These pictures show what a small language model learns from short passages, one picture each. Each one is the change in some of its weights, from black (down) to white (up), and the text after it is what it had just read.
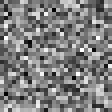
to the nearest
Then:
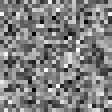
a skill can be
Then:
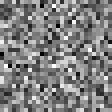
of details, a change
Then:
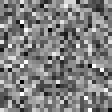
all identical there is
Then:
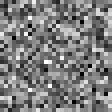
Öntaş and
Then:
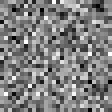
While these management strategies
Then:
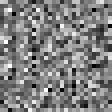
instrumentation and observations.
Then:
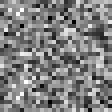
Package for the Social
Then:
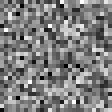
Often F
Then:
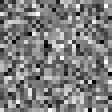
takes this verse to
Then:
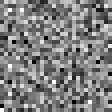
or $2$ depending
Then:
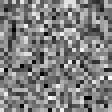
of services from hospital
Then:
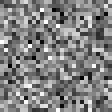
interested in an analysis
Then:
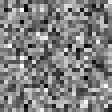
or ABR)
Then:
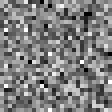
S. Sandou
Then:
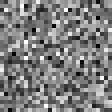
seal devices are represented
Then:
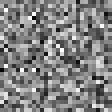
elementary review."
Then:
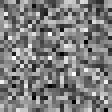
also distributed automatically
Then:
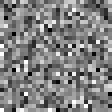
is a high incidence
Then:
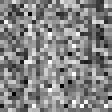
этой основе
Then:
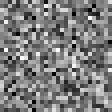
the receiver.
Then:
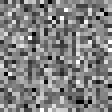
superpotential is a
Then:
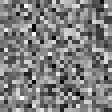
2022. A metodologia
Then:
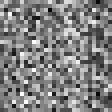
and outside of it:
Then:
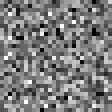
Charles University,
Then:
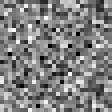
``While the
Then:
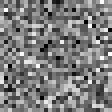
trials comparing different
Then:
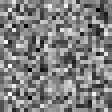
causality could be
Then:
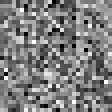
principal, since we study
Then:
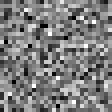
the first google
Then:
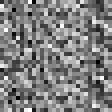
patterns [38]. It
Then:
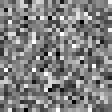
relatively less sparse,
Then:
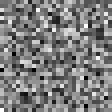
assignments with standard higher
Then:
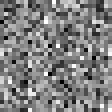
que las experiencias
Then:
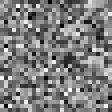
under a background EM
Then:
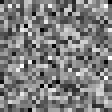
the field increases for the
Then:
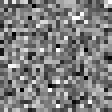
are $\pm i$.
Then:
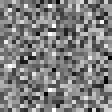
rotation angle $\varphi$
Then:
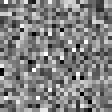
and Guidelines},
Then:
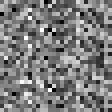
Mixed Migration Center
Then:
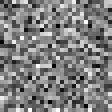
is when disorder in
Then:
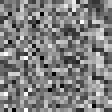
by the application because of
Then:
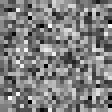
primo periodo
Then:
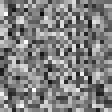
challenging characteristics of
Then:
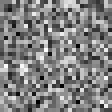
of research are the improvement
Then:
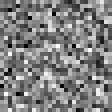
nuovo presentato
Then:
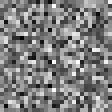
broad emission lines from
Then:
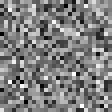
the estimate, the success
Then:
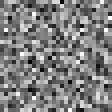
and Medicaid
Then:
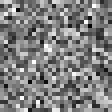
portanto, fundamental
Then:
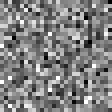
stay operators add many
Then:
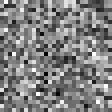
and long term,
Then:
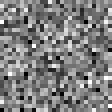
states (median =
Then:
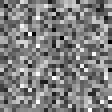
PSFs at positions
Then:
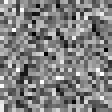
leads a tighter
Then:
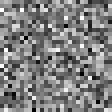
want variability) -
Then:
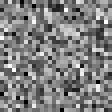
Teatr pedagogikasi
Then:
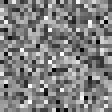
improvement was not significant enough
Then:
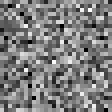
ΔT ₂ C
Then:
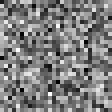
not entirely applicable
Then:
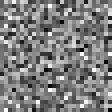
blue and black lines stand
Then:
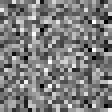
absorption coefficient of the
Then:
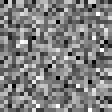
which controls the
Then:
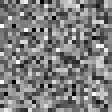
the experimental data due to
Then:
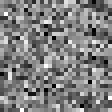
boundary between survival and failure
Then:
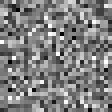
need for better distribution of
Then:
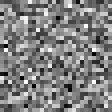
reductions on a level
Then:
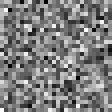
a national questionnaire survey
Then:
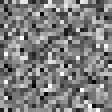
(ICG) by
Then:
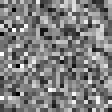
their participation, the distribution
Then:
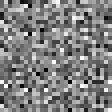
{bm} \usepackage
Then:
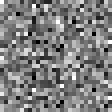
– SMDHC
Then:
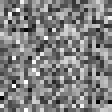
of Physics: Conference
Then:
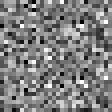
Parola, and
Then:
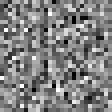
Sar99}) and
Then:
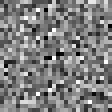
filtration size is
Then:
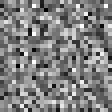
our case, it might
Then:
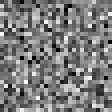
Frensis Galton
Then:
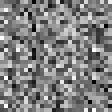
transitions. This study
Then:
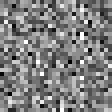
more information. The
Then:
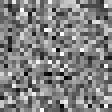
which appears in the gap
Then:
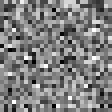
for other categories of
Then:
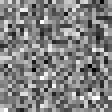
qabul qilishi
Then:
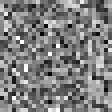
act as a professional
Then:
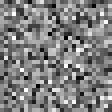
A continuación,
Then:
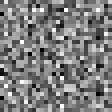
\\ deepcode & 4
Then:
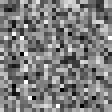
of the industry raise
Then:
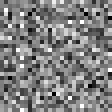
particles in a periodic
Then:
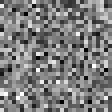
be replaced by
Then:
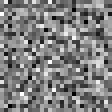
The final program can thus
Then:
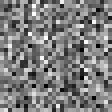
of the RHIC
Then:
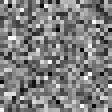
where $\rho$ represents
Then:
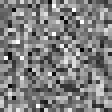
its solubility in
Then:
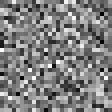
emphasizes on the differences
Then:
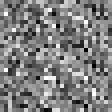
must be provided between existing
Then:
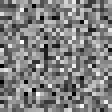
can be large for color
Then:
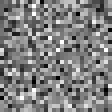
of the same system,
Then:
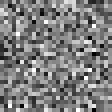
electrostatic plasma
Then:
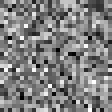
broadcasting (33)
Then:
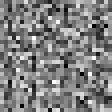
'F' values
